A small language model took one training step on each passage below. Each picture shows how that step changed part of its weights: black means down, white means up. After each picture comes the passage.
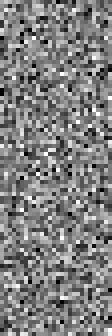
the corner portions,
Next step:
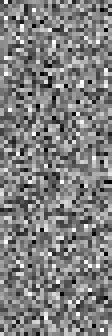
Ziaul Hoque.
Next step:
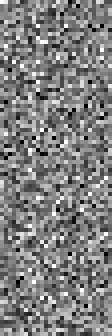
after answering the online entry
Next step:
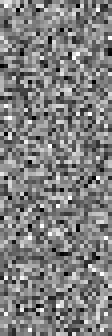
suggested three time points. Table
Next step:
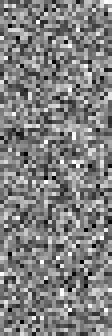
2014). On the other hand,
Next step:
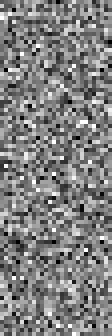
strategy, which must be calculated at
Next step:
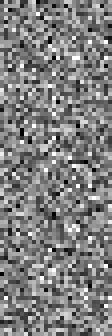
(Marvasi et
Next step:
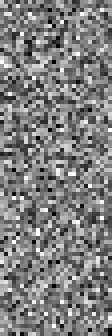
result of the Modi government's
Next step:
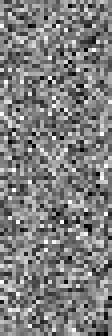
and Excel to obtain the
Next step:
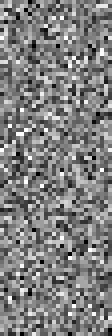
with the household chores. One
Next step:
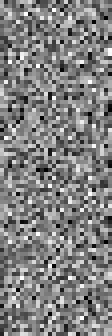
of the many benefits of digital
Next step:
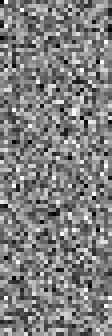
(who must still be found
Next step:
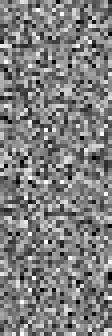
fit the relevant criteria and parameters.
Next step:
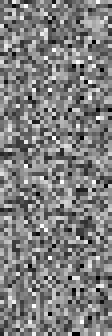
the attachment of a
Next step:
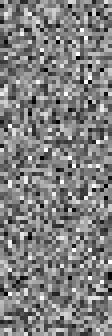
at the household level [1].
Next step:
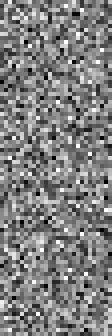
0 — La Ressource
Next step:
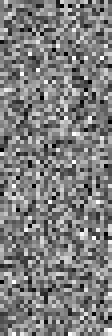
situation of the textile
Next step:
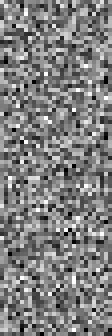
reforms and practical measures to
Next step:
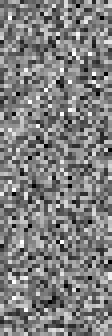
For the purposes of this simulation
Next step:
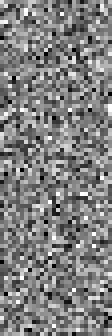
previously learned at the same
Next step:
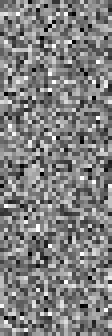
of a 3V/m
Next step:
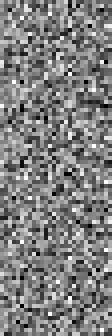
key stakeholders and impacting operations in
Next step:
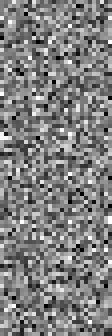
coherent points in the central
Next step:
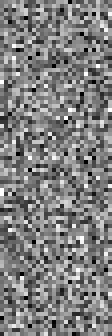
fibres to enhance fibre
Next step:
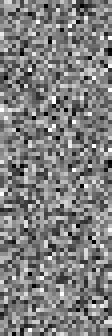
even though the two probabilities are
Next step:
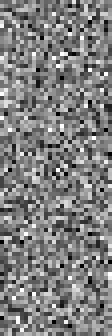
2020, the patient was once
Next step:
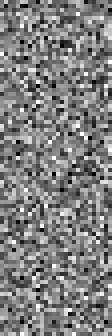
via; Zn and B application
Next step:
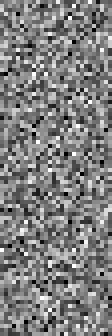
The object tracking method
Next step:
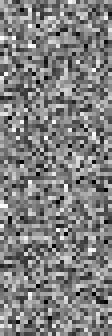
total height of the tower
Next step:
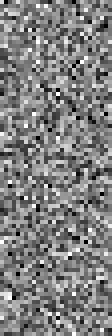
occurs. This scenario is
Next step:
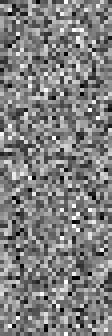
a sustainable competitive advantage.
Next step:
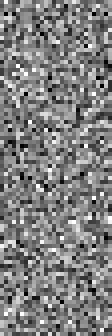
their predecessors.
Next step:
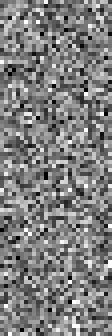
simple environment according to accessibility
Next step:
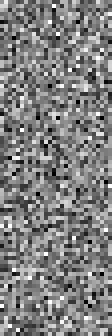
glass weight fractions,
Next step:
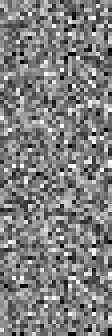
with their thematic and
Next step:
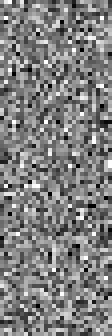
the different lymph nodes
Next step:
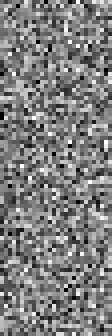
from 4 to 8 weeks.
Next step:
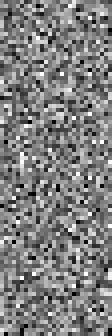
introduce personalization. This
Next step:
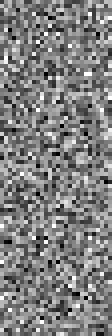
LH observed. This result was
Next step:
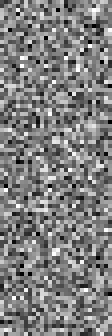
joy-centred learning and
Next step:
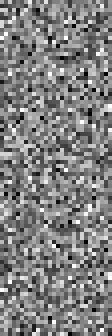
of the oldest visualization
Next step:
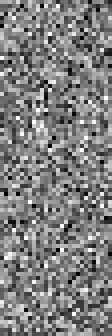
power policy of the Turkic
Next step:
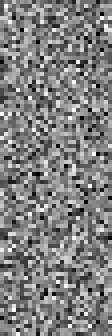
exodus abroad
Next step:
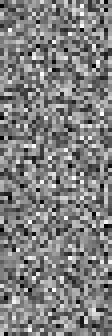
techniques for dealing with systems
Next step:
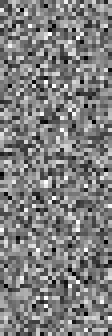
composite stress and Weibull
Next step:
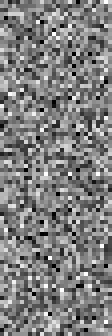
shown in Figure 6(c).
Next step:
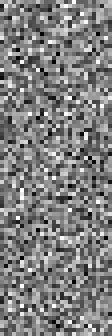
reconstruct Snow Water
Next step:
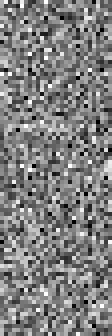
of the squares DF
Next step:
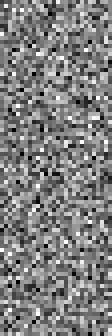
- No third-party
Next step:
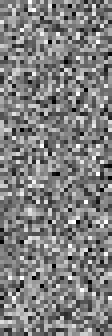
of camel hides is
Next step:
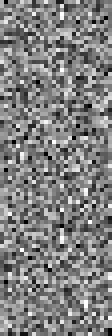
the implementation of the enhanced ground
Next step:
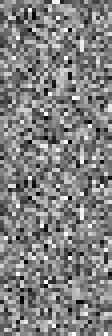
with large electron lucent
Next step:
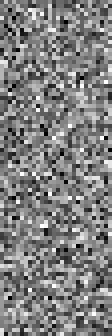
initiatives. The German government
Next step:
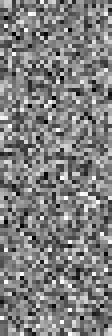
be made to determine if results found
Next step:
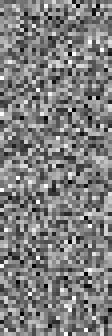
presentations 6a) A
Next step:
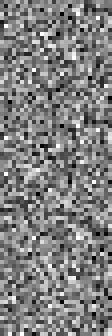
3D models, enhancing their
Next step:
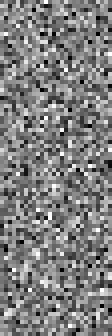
last week. The intent
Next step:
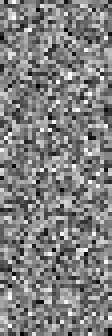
was found on the anterior
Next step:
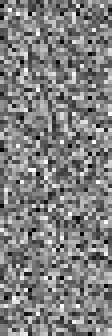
main reasons for the absence
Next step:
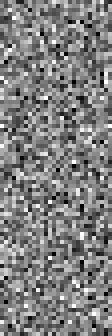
approach that combines psychological support
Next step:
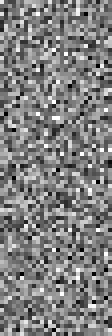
that the analysis led to a
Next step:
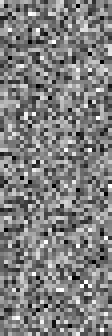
50% of a test population within
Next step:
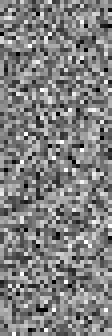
Procent What does institutional accountability
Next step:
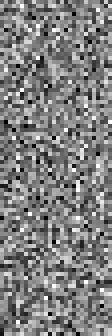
Survey Replication.
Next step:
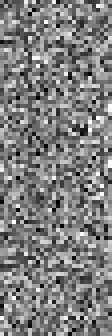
in a very short period of
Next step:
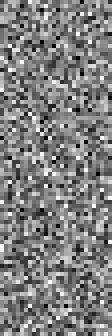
parameter. The Laplace
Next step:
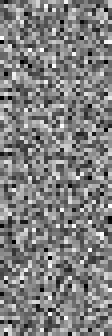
the dataset used for estimations while
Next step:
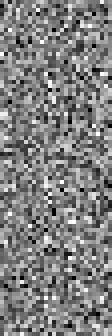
websites and their internal
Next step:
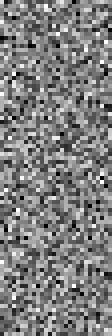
study also draws data from
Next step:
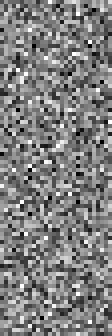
Dr. Sheetal
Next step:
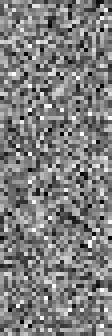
4. Discussion The
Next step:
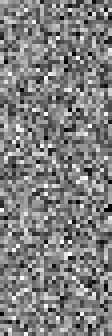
and extent of this paper,
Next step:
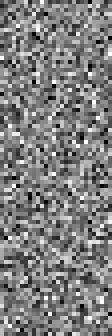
at a lower level and exhibits
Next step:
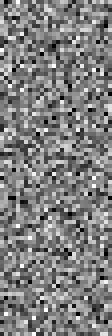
infection(s). The term
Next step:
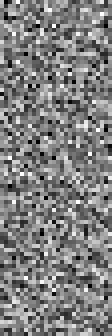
for LiBs used in
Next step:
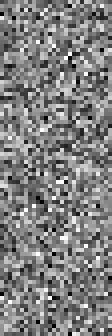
information on regulatory documentation
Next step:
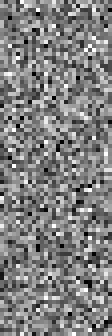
and macrophages was less
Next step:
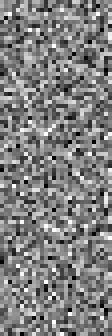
from prior research. Both
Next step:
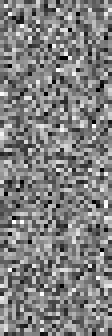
search being June 10,
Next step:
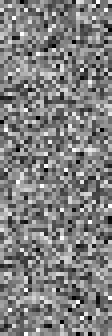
the studies of the taxonomic
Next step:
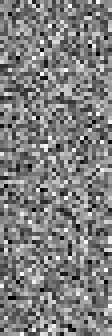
after treatment (DAT).
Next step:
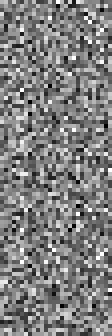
Am J Sports Med
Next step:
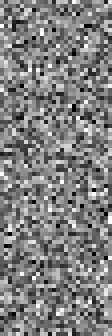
by deliberately increasing the
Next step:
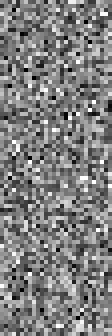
person can be made a successful and
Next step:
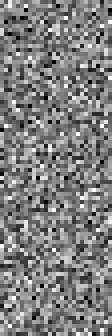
a colicky type of
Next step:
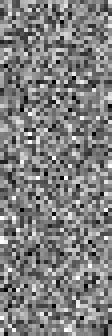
results show that key factors which
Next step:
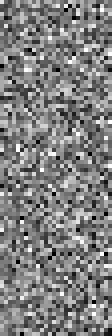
has been proposed to activate the
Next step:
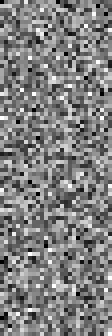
significant difference between the mean pretest
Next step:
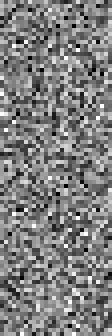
leave additional topological and user
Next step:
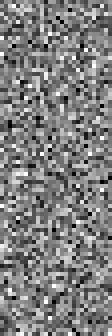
Retrospective analysis
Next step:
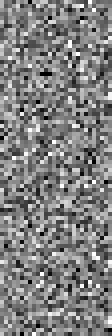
replacement times, system
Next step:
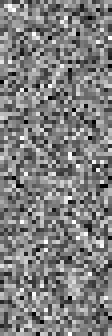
and lower fruit yield,
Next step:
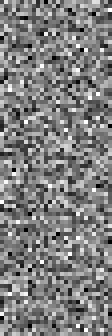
2. Problem description
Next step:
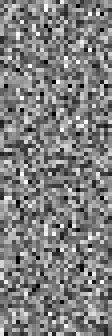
medications with complex drug
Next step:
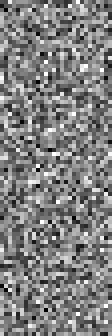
*slower* and
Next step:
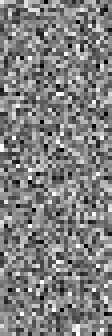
non-branded preference
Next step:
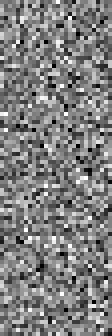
and cataloging the
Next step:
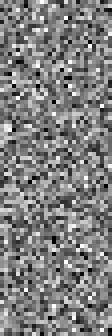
effective bank price is
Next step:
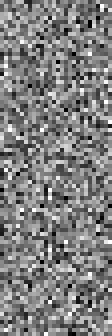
+ \beta_1 \cdot
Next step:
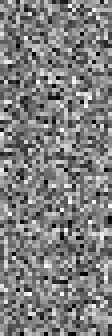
calculate the apparent
